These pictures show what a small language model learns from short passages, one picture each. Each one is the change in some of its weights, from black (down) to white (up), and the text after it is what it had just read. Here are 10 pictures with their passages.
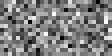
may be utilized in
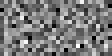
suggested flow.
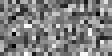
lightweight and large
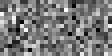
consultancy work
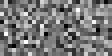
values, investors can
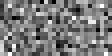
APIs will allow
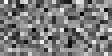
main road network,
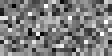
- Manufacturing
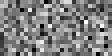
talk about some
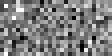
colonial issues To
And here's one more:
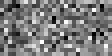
Seed influence students'
